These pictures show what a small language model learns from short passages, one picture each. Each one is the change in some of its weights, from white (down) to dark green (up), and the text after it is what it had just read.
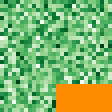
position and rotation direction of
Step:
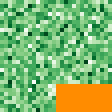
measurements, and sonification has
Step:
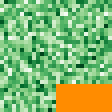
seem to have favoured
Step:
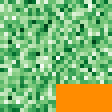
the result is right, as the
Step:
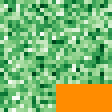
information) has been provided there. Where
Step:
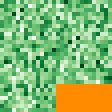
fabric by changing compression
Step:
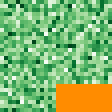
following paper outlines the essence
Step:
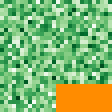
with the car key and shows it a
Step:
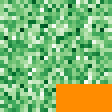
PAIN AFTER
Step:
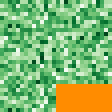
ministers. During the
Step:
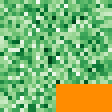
between people who work in preventive
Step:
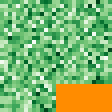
areas. 2.1. Target
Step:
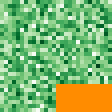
LEAF DISEASE
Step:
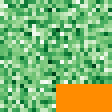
pH was from 3.0 to
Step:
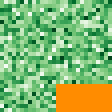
WP5 beyond the cases of
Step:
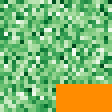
action was endorsed. Later
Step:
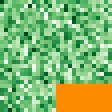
and magnetic flow meters
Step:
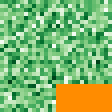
educators to leverage the model through information
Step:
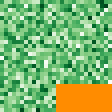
respectively. Two linkage
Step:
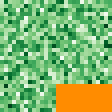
(SDG) of the UN
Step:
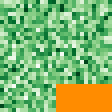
heal such patients, these spirits
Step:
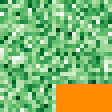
discriminate against traffic,
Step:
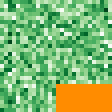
data provided by Gujral and
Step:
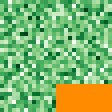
further supported by the appearance of
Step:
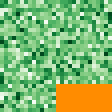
considered severe obesity depending
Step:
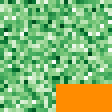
the best response with the sufficient
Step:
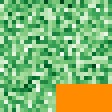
denotes the dot product
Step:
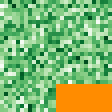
71 samples were collected in this
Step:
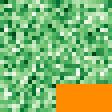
in future period of time. -
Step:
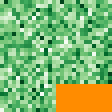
and AASA designed the study.
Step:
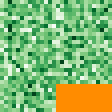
TDM channel works as
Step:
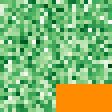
China have made the most significant
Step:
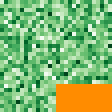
fulfilled for every
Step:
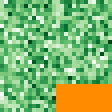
as demographic data.” Ari
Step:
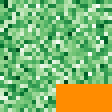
kit (DNA/RNA
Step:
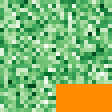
losses. The theoretical
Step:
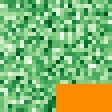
them satisfaction and build their
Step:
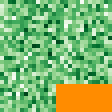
this causes to enhance the
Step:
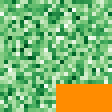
determining the purpose and
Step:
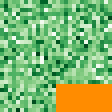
associated with room occupancy significantly
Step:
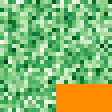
**exclusion** of users
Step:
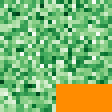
on the reference antenna is
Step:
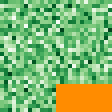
of the VR experience, allowing
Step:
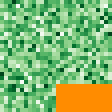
resources have been altered (Gour
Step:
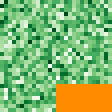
ICU and to teach the impact
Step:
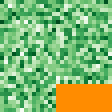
ascorbic acid in the
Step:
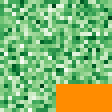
that the ridges contain
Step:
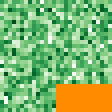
dominant result is good, with a
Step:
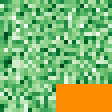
of school. I tried to find
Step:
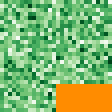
Soliveres et al.
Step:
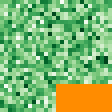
areas in which this type of analysis is
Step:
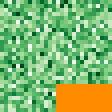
distinguished from it. In
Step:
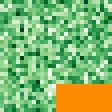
significant strategic importance, as it
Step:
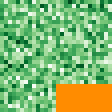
actual emission by the factory
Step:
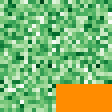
K/min). The relative
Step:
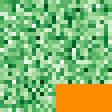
allowed the use of this material as a
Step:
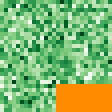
incubation period of 24
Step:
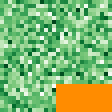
SI, Suitability
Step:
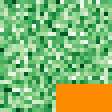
access to important healthcare resources and quality
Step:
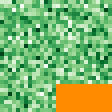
Acrofacial F Female
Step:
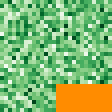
cluster-heads may be
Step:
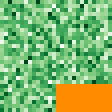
LeviData. As of
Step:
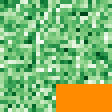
± 27 Werner GS,
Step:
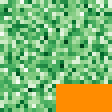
diagnostic methods aimed at
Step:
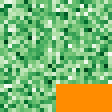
Greek and Roman
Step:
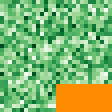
diseases should only be given when the risk
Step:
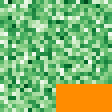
substances is within acceptable
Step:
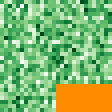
we think is due to the blood
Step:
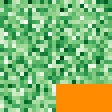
last year (2018) and
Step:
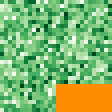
the size of measurement area, have been
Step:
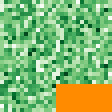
in the inferior border
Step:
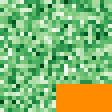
compounds **2** and
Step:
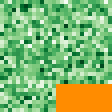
by gene gun transgenic
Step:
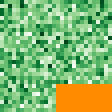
have developed on-line services and software
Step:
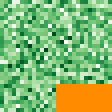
Meshing the cells: the
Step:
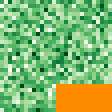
invariant flows, or an
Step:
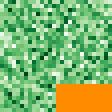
the Internet of Things.
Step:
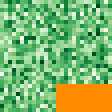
results. However further research and optimization is
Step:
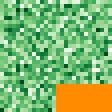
rural tertiary care center from
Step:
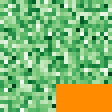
give idea of how well the
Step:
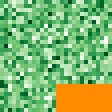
economies of scale, etc.
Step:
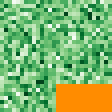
and analysis. **Fakhar
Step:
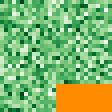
and thus, wetting behavior,
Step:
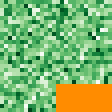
2. Material and Methods
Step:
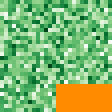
can then be used as a basis for
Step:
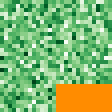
may be attributed to the
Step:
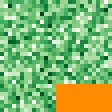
studies have consistently associated NO₂
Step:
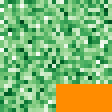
On the other hand, it is
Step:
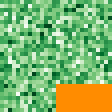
sub-national overview of both
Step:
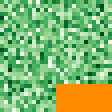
behavior, there are few trials
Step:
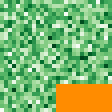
results above 10%, implying that
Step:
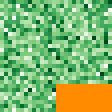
described can be employed with great
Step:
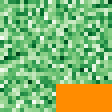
Act cooperating agencies
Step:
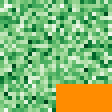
a triangular waveform,
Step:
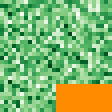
space shapping were elaborated
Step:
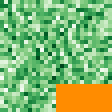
among the urgent problems of
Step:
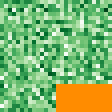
Compared to SP-only
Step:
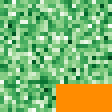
different extents. The solubility of
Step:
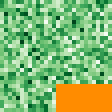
and skin infection at the site
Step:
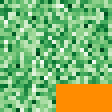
days observed for the indicator of
